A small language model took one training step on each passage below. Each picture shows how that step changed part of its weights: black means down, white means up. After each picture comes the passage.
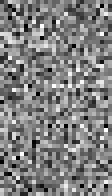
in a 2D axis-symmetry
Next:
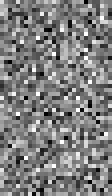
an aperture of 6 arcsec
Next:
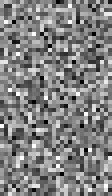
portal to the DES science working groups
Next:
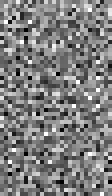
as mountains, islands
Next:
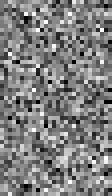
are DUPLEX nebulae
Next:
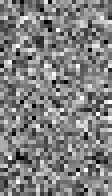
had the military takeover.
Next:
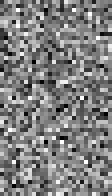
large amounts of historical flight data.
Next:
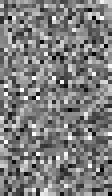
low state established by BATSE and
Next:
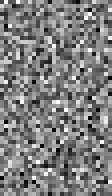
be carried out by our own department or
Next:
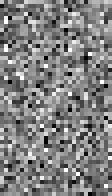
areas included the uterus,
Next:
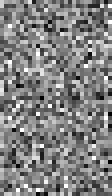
"category-name": {
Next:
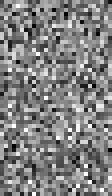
of the cell to detect a difference of gradient
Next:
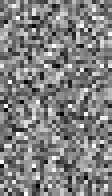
epoxy resin only have glass transition
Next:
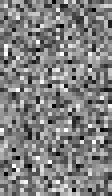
Further consideration of these fluctuations between
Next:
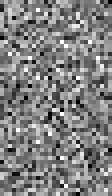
and neglects the audio signal during
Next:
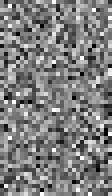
above). The FORC+ display for
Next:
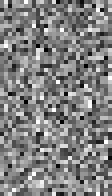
Hassan^{*1}, Salman
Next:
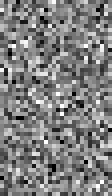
to predict the geotechnical parameters.
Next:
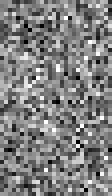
people. Education system is mostly the same in
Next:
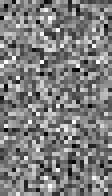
considering a very small value of $\eta$
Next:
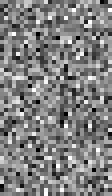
detector array roughly 44k $\times$
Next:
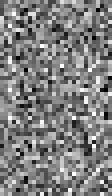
CDW transition occurs, a gap may
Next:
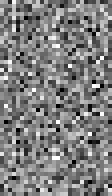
typically intractable as is the
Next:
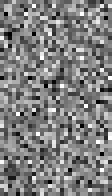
presented enrolled for study.
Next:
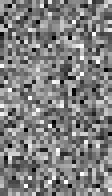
effect, we would have to run a new
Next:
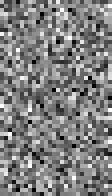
consistent description of the data where symmetry arguments,
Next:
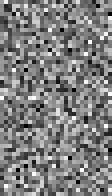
employing the generated templates in five
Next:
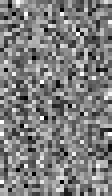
the gap between structured data and semantic knowledge
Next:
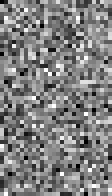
games and sports but in some
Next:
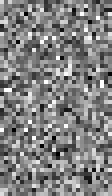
have produced smoother results, but we have
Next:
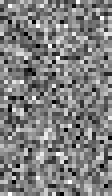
OGSA [14], Grids have
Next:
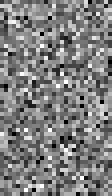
that lists all of the research papers that
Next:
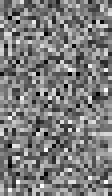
and mixed with 1.5% HCl
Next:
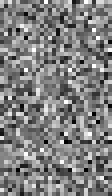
Belgium UNIGE •
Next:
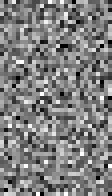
of peculiar velocities (both
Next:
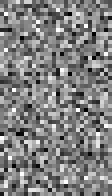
momentum region when the system continues to
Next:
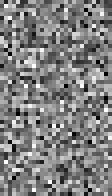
metabolic complications such as
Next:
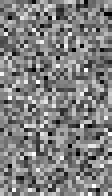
of the spikes is far from being
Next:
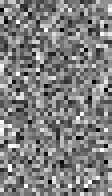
comparisons. It does this through coupling a
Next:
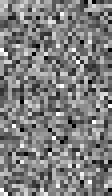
the system by a phenomenological kernel of
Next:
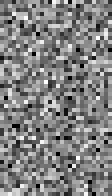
events like "Ball possession" and
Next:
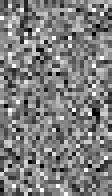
latter will be done towards the end of the
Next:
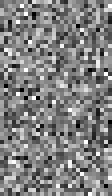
this state is that on the line
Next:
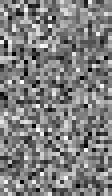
to solar-mass stars. Their results are
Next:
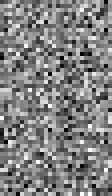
University of Science and Technology of China,
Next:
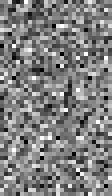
SSA but also electrical conductivity in the
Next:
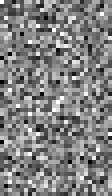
of \ac{ICP} in
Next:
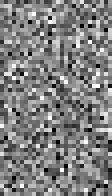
being of clear vs. questionable economic
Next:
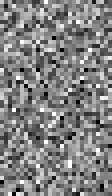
almost no brain drain since it
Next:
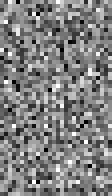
involved any government official involved in creating communication
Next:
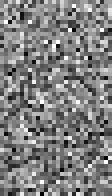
More than 50% of mountain areas
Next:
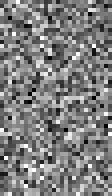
JSEG algorithm [15] for the
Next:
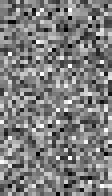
average value computed over the policy and control
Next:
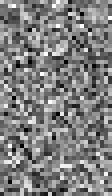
Cytosolic free calcium
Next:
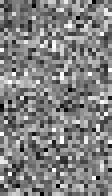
between FMS patients and control group
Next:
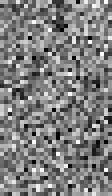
distance of 25 Mpc injecting a
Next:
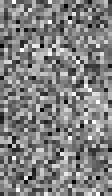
the better average HbA1c compared
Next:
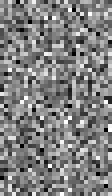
of which four species were already published as new
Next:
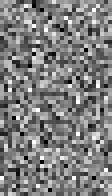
caching features. The XFS
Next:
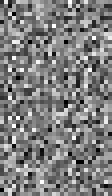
(e.g., battle
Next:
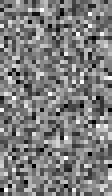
the interplay between nematicity and
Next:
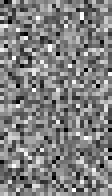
price for wood chips at landing
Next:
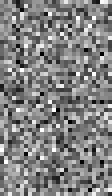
of three –four decades, this
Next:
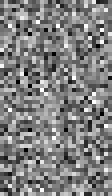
geometrically frustrated
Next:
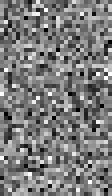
rod with provision for being moved in
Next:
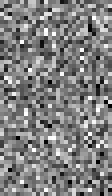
this module is a comment. The output
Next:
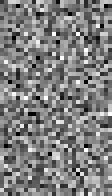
the layered van der Waals
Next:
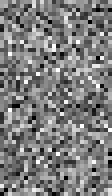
from $0$. So, let us first
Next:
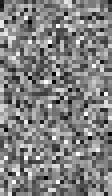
study aims to systematically and explicitly examine the
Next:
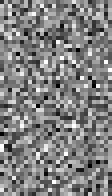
law-enforcement community and are chosen against
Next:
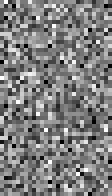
that provides the largest average received signal strength
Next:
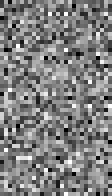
pile and lagging walls 2.
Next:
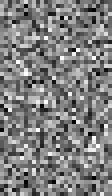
by World Premier International Research Center
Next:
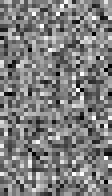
seems the most popular, where the standard model
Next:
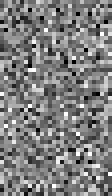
organizations according to their needs. However,
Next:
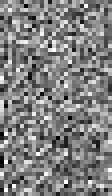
between the fiber and matrix must be determined and
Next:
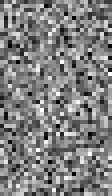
and $\langle k_z^2
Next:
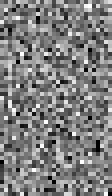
sites targeted, which could number between
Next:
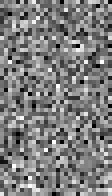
a control (CN). The equivalent
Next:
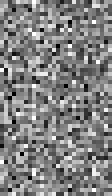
to identify these natural metabolites and
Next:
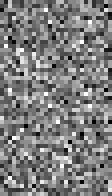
"frozen-in") approximation
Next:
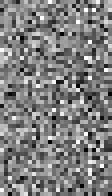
plot the graphics on the right. The
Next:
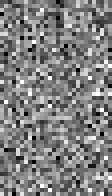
allow us to examine the role of the
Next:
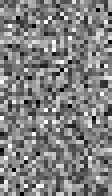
containing defects, either introduced intentionally
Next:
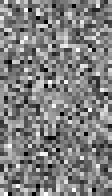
posed by such water sources. Data were
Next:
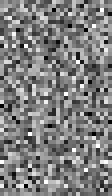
the coefficient of linear thermal expansion vary with the
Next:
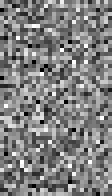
in August 2026 after this analysis was
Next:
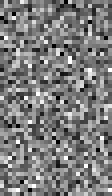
Our human classified sessions used 6.39
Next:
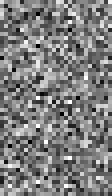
Kugelberg Welander
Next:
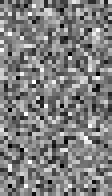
soil monitoring. They build on a growing body
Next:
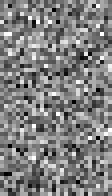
using self-reported Daily
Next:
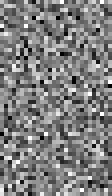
variations, such as human movements and object
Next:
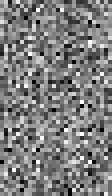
significant correlation between the expectation of the users and
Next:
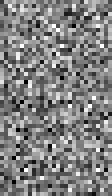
necessary that the slope can take different values in
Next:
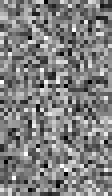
natural performance ceiling for this method.
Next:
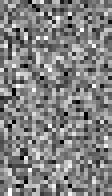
help to obtain more metabolites, with
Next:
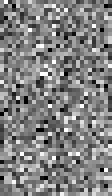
us from the largest settlement in the
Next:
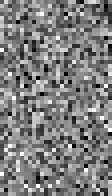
saddle points in the integral: It
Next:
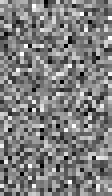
inclination of the planetary orbit and duration of
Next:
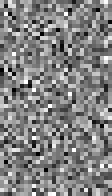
reduction. MIMO deep learning can
